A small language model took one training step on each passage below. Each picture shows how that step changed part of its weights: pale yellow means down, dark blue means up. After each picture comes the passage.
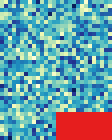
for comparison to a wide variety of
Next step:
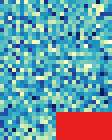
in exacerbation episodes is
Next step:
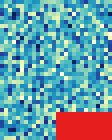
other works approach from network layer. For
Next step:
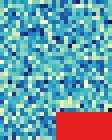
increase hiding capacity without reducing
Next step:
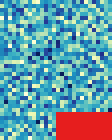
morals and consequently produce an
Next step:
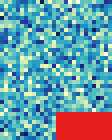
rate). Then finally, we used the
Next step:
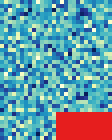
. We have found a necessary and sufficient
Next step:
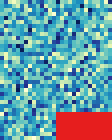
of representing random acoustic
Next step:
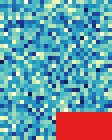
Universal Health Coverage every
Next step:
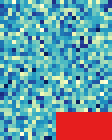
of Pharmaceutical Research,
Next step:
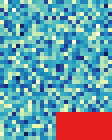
and OutcomesShubha
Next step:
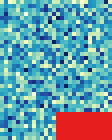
ARTICLE REVISED
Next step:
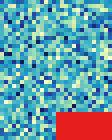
Transparency All things should
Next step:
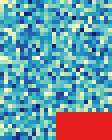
resiliencia es preocupante
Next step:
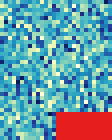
customer feedback, which is
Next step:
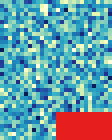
working in cotton. There has also
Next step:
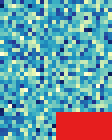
concerns in the world about the use of
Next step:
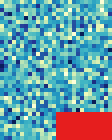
of carrying out the reconnaissance
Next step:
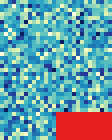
Enjoying sex Boesky
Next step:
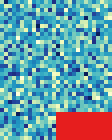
structure revealed in the correlation analysis.
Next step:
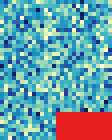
and Haemostasis*. Band
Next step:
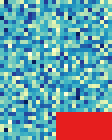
understand the meanings of the word in different
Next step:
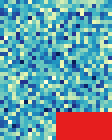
machine. In this paper, the
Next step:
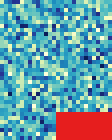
framework for monitoring, predictive
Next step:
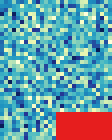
the questionnaire. To determine the
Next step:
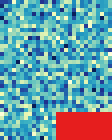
"death of Moses" ties this
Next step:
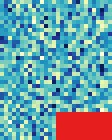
situation where, for some reason, he
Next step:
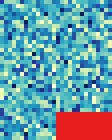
of turbulence on particle size
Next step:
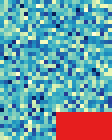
in Palawan 563 Island
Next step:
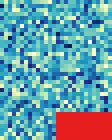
open (automatically posted
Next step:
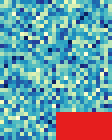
and Property Registries and
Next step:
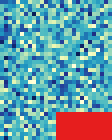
the channel allocation in the
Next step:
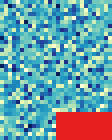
performs 8 times faster compared to the
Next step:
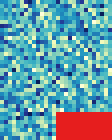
artery without fully encasing it and
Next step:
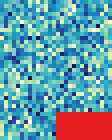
Hohl was looking for
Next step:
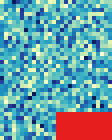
in this list but were completely absent
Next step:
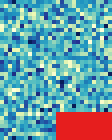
patrols or by electronic images from
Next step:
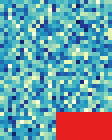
support. The set of strategies with overall
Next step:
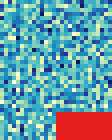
The *participant information table* is
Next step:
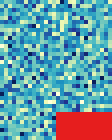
and penicillin-G for
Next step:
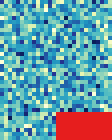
can at times decide to invest in their
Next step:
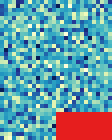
by improvement of the grain boundary
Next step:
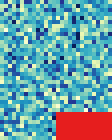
similar to great works of fiction in
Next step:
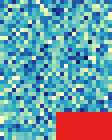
with different value of p, d, and
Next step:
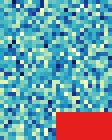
of accidents on reservoir-based
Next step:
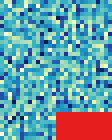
videos are prepared for six
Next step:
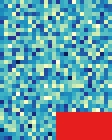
This White Paper presents an
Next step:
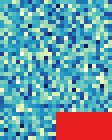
results for bare frame, infill
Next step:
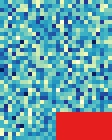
to 30 years followed by >30 years
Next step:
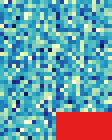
not seem to have influenced their learning
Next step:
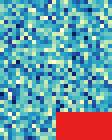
ecosystem. For example, UTS's
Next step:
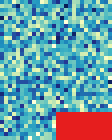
of action, bypasses hepatic
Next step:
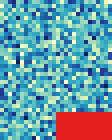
within $\pm 5\%$. Figure 1
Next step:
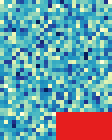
w czasie kolejne
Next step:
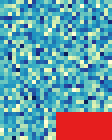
In absence of information dissemination policy
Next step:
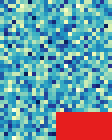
activity of students; - develop a speech
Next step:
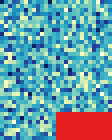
awareness program, not planned
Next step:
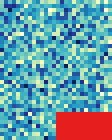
Journal of Language and Education
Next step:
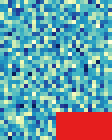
actual price lines. Larger
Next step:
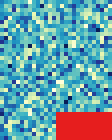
trials was 0.5 seconds, with
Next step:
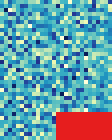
Nil Nil Nil Nil Nil
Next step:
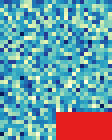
at the workplace and considered as valid within
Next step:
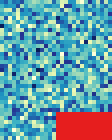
appear as one word (see above,
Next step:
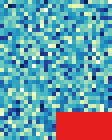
education*; pre-primary;
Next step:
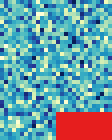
errors can be caught
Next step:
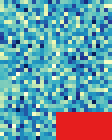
most vulnerable countries. However, the change
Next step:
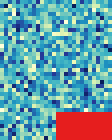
Kovacs Received: 15
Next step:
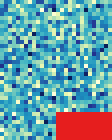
treatment. This requires a certain creative
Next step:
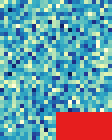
and Grisel M., "Peel
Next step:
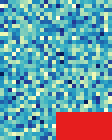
foster effective and meaningful
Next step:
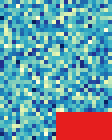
from the Schools Division Office
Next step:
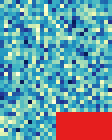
decision to pull him out of
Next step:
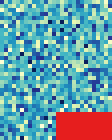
static hydrogel lattice
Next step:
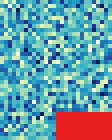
& radiation can affect salivary
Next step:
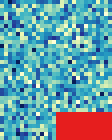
experiment, self-assessment, expert
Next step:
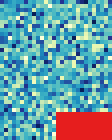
state, represented in C by a variable of
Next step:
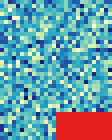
also explored the causes of delay
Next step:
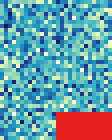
with values ranging between 65 hours
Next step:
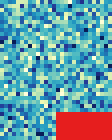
the FDO community to contribute. -
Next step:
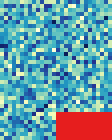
KNP are in a good condition. In
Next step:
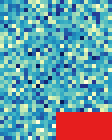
of the square at both sides of
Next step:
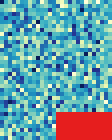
uncertainty and we have to live with
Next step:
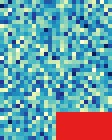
with [Wourou-Houndedon
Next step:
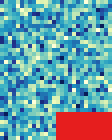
a scattering pattern of the
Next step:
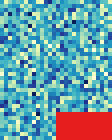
institutions, universities, academies
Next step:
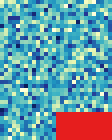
of Anesthesiologists) developed to
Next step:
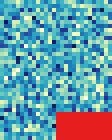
explain logistics design influences, including:
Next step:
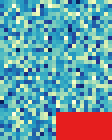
only earth is the planet having about
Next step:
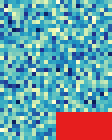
the rotor speed to convert the
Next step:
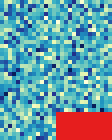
factor for canaliculitis
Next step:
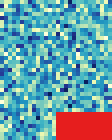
are required to protect the chronically
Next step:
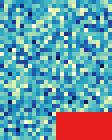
problem in volumetric anatomical
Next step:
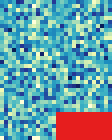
[4]. The author in [4]
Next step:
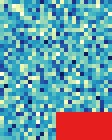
own house. Important
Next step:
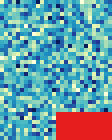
to an increase in membrane permeability,
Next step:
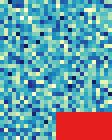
27 Schroder Pedersen et
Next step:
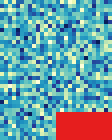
in various parts of Zambia and
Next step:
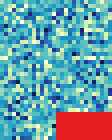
sharing the same space have been addressed
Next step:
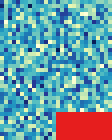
Schneider, which started in
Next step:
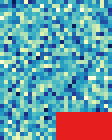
Vitrinite reflectance values vary
